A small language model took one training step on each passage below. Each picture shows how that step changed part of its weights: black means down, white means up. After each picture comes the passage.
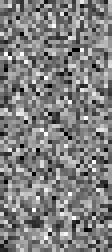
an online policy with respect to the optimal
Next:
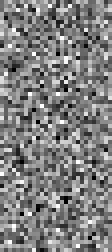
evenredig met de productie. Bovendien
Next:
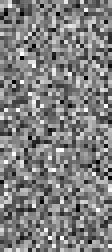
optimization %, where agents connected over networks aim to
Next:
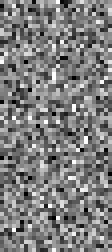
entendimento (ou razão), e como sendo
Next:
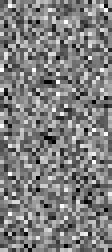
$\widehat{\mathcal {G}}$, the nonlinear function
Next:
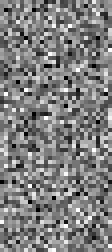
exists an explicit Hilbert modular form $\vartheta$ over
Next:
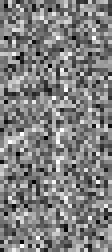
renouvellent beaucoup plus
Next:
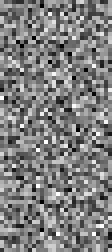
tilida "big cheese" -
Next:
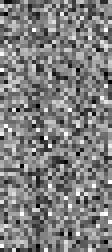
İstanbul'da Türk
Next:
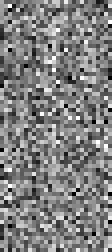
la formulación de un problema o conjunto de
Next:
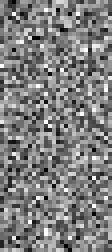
xalqaro tajribaga nisbatan
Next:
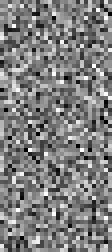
особин видів роду *Iris*
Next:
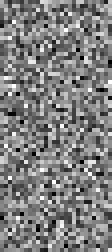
ilovalar va interfaol o'qitish
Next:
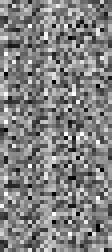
شاخص شفافیت
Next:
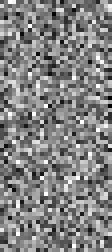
in view of (2.1) and
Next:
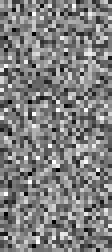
of the semi-distances. And further, we see
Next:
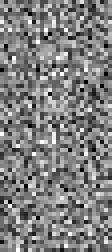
7. Перспективы развития
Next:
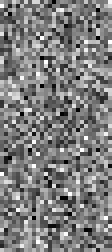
the members in the path $\mathcal{P}$ we
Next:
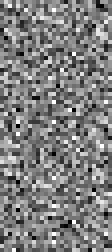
H., M. Laine, A. Mira,
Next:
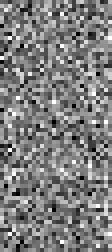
в другие помещения ряда
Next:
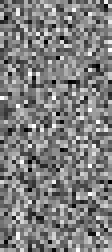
significant to study how to determine and reconstruct a quantum
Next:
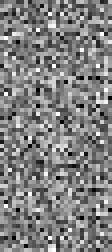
realizaron según lo recomendado por Lom
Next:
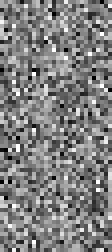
19. Ермаков А. И.,
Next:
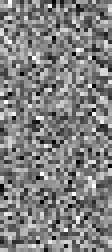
Wanderings. Stories and Short
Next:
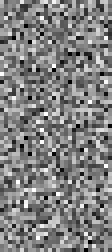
of Scientific & Technology Research*,
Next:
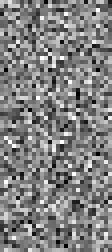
$\partial_{1}\oplus\partial_{2}$ is
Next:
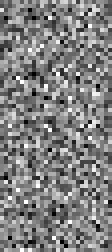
approximate the solution to the formulation outlined before. In
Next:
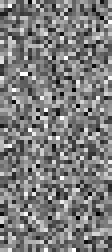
e$ and $\overline{\overline{e}}=e$
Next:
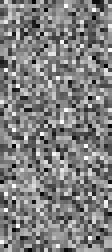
a brief review of J\o
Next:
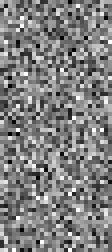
$H$. For any $2$-tuple
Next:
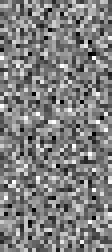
to exist under some standard conditions. \subsection{Weak
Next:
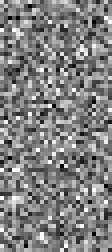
holat korxonalarda strategik boshqaruv
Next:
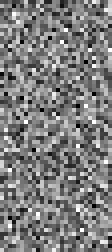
following is taken with a slight modification.
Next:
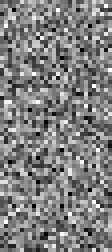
the two ways of decomposing $\Upsilon$ along
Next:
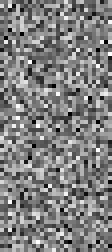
enclosure to the derivative of $f$ on
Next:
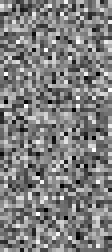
among all zeros. For $\gamma_{1434}$
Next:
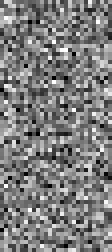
i\in I,i\in e\in
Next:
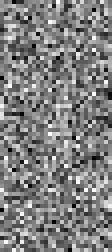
sotildi. Do'kon qancha
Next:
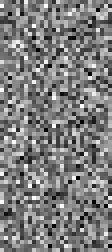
similar to those that we include.) \vskip .2in
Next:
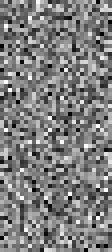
dual functors (with respect to $_{\Lambda}U
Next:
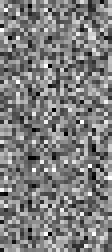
цивилизация”? Нали
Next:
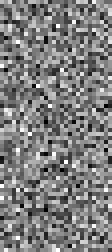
No funds, grants or other support was
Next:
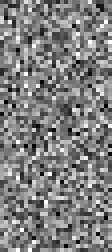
in $\mathbf{I}$. But in PA1 we
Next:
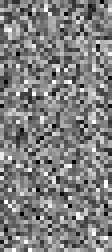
фигуры, напоминающие
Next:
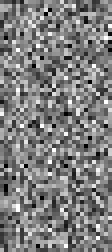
term to the approximation. Lurking in these early
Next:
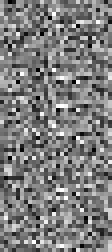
guida, e per il tuo stanco
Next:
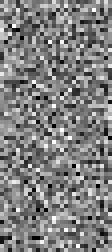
nello spazio delle possibilità. Al tempo
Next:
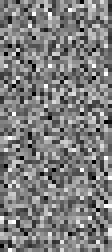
билиниб қолади. Чунки
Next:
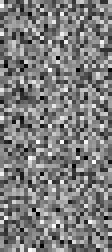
Economics and organization of industrial
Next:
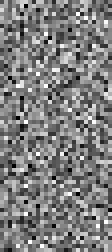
small modification of Example \ref{exa3}
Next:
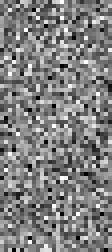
moreover the first moment of $v_0$ is
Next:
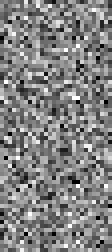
$i<t$. The result now follows from Theorem
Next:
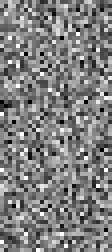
family of maximal real Mandelbrot copies
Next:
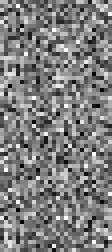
Saudi Arabia\\[0pt]
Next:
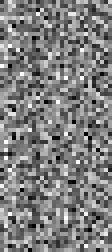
\Omega_i \to \mathbb{R}^a
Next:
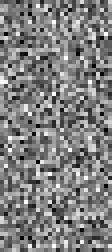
литературы 1. Агафонова
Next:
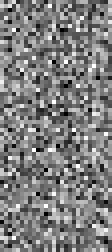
vorstellbar. Wie die Literatur
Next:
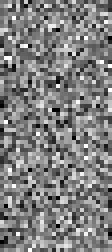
a matrix representation, i.e., number 1 and
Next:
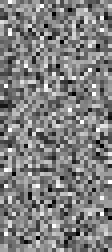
be derived from (4.56) by arguing
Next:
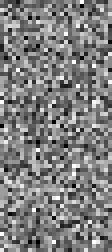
Bu platformalar viktorinalar
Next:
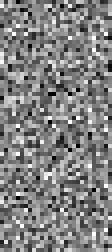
галузі культурної творчості,
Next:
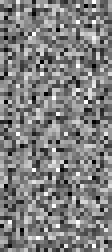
are no non integrally similar matrices which give rise to
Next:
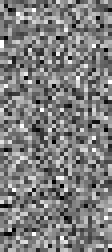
deze vergaderingen voorts alle
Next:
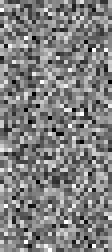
xalqlarda ham yashovchanu
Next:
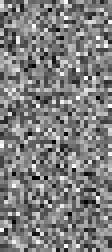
cell and the reconstruction in all its 8
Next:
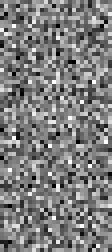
entre colchetes. ⁴ I. e.,
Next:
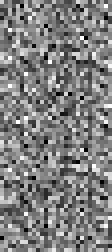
hockey stick theorems. P.
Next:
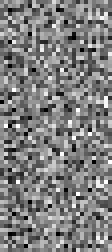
Esse trabalho tem como objetivo destacar vantagens e
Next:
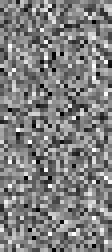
бур'янів, потрібно
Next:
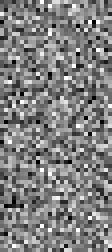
perçue d'un côté des
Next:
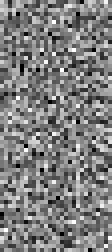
should consult \cite{ribenboim79}
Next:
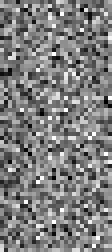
момент; Фурсатдан
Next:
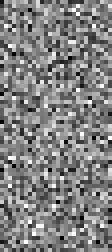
\item[$\bullet$] If $m\ge
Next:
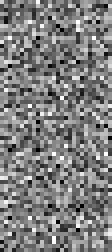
288]. A terminat liceul
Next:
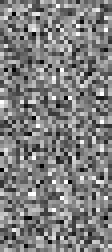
úr upplýsingum, setja fram
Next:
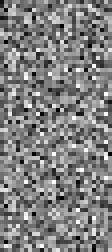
bir kimyo o‘qituvchisi
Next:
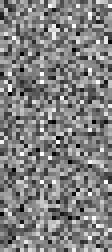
en seguridad informática del docente del
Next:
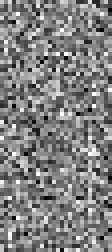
of links is included in the hope that
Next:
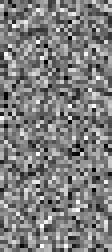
have, \begin{equation} \begin{split}
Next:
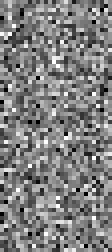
más frecuente en los pacientes que presentan
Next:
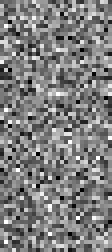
$u$, we have $$\varphi(u) =
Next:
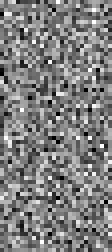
that it can be seamlessly incorporated
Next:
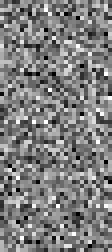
фидуциарных договоров //
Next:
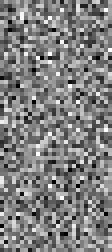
let us recall the following graded $K$-Hopf
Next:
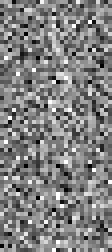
La Restinga; 5- Laguna La
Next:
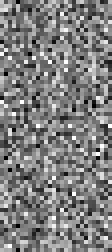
española. Palabras clave:
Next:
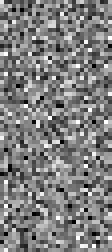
por essa experiência. Considerando a abordagem
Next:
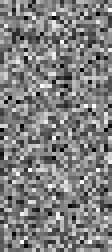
que as torna mais vulneráveis e
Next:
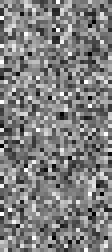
row shows the distribution of log|DCT| of
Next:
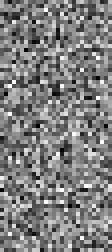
bilinguismo, que usa a Libras e
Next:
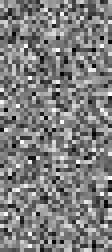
partir de la edición de Mettmann
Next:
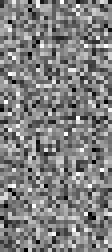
\item There is a multiplicative complete isometry
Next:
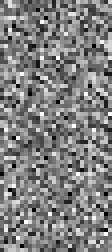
\in \mathcal{O}_K \\ k \neq
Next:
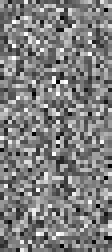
every $\mu\ge\aleph_\omega$, for
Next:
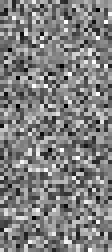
algorithm of the full order model, because pressure and
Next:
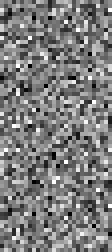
batches at each training step. To do
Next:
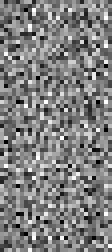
қарор топган оилалар юрт
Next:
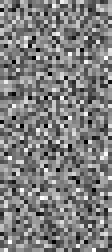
renovación de ideas y un indicador necesario
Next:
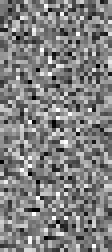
positive because $\nu$ is bounded and $p$ is
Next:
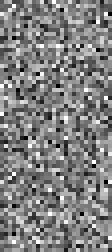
product of coprime groups is the unrestricted direct
